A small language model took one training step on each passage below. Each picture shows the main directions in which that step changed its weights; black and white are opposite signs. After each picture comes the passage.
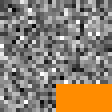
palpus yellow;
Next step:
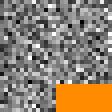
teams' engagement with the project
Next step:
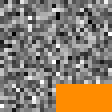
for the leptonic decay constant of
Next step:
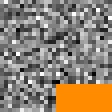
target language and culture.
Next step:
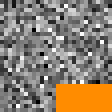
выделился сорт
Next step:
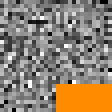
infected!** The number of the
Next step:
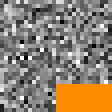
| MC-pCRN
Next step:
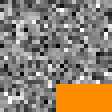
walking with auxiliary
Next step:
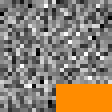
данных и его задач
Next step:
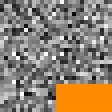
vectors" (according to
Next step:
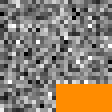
(de proiectare a
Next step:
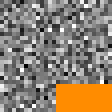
lo va a lograr el
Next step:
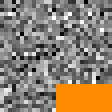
зазнавали посиленого
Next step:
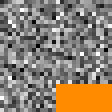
Billion opportunity by
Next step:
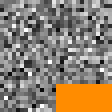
are s sets or groupings of
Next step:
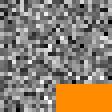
no primeiro momento da
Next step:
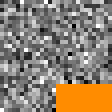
drug distribution. To reduce
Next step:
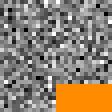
miqdori judakam
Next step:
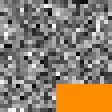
where they level off, with a
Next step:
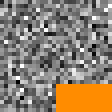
of their squares:
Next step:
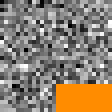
legal mechanisms for holding
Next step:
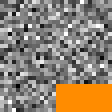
year students during the transition stage.
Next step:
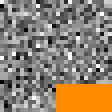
фактів і подій,
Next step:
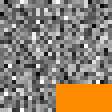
orientar mudanças de
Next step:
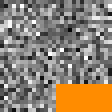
A Self-administered
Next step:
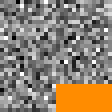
Plant-based meat
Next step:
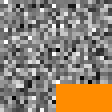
the Heaviside function (left)
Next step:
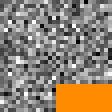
new mechanism for data collection and
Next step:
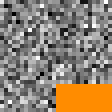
underlying field distribution rather than field
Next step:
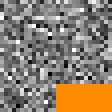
quantile regression model is
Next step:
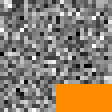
de algemas e foi
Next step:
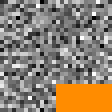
zullen rapporteeren of
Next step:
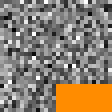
spin-valve Andreev
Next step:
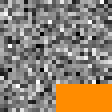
approximate lump sums are
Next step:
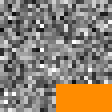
testing and development at IVAR
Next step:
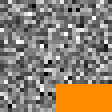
training is carried out remotely or
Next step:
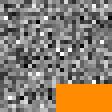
electric power sector: Ideological
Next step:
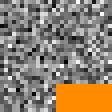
it can be observed that the terrace
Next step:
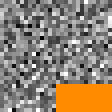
idea of what they mean, but the
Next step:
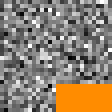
effective mechanisms of preservation,
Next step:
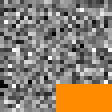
externalize ideas in 3D space
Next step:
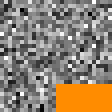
that the most frequent decay modes were
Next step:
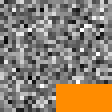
inflamación sistémica, el
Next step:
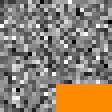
states, in section 2. In section
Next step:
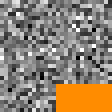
: IB Quartier :
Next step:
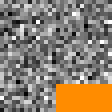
nazarda tutadi
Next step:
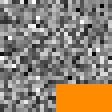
is staggered one behind
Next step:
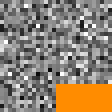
as well as the likenesses of
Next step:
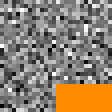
low angle grain boundaries, is
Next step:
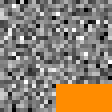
study; 82% were below the
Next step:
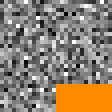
are no cases with non-constant
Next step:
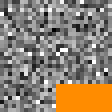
professional practice. The analysis of
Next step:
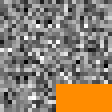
carried out by our government with
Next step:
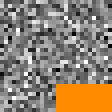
tetrahedron of vertices
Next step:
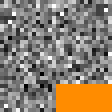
destinadas principalmente ao
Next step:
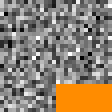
\sigma \rangle$& 1 &
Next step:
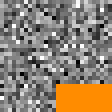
connection to the KKDC
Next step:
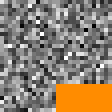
is first and foremost a
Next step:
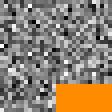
used to present the qualitative
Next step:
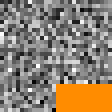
many workers. In the third system
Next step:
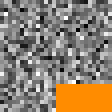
it becomes more difficult to
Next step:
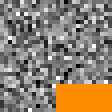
Langevin (MALA)
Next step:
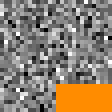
азиатских стран.
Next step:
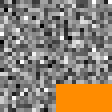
социология фанлари
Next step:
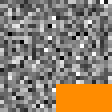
generated by \ourtool?}
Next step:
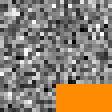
\omega_j \right),
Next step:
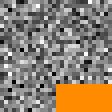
*Bul til degen,
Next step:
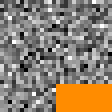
millones son mujeres, con
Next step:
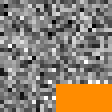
примеч., справоч.
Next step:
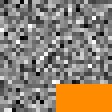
je potřeba
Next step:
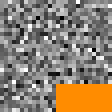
balance from customer's
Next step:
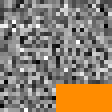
gives us the opportunity to
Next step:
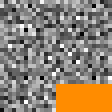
*Досягнення і
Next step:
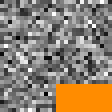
anyone about their love relationship.
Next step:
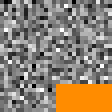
riscaldata, dai fori
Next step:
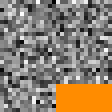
Her birinden alanda
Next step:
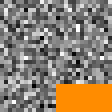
must learn to navigate
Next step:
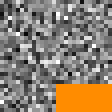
al [11]. The thermal conductivity
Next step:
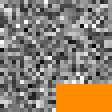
perturbatively calculable behavior with the
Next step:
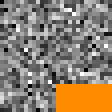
lateral direction. Therefore, we need
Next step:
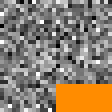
J. (2024). How different can
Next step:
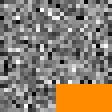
lingkungan hidup,
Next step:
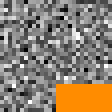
work does not contain any studies performed on
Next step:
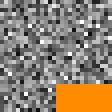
critical fluctuations, giving a
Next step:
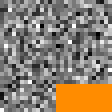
conflict of interest.
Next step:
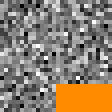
is compensated by feedback.
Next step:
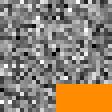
as overweight or obese with
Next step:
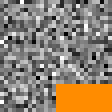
Innovation House 6-
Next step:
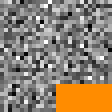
estimating the angle of arrival
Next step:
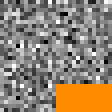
liudei rozumity
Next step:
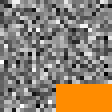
Université de Tunis,
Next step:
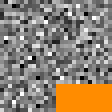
the relation (\ref{14}). The
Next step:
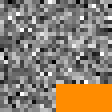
The Yale team had previously reported
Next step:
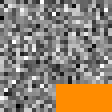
corresponding outcome $y_i
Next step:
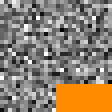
analysis revealed differences in population
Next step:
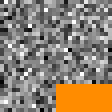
and the distribution is the one we are
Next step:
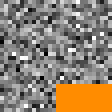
(révolution versus
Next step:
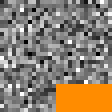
changes the green color of tea
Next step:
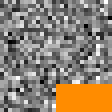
and bank performance. While information
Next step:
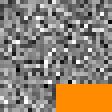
composition of the major elements of the
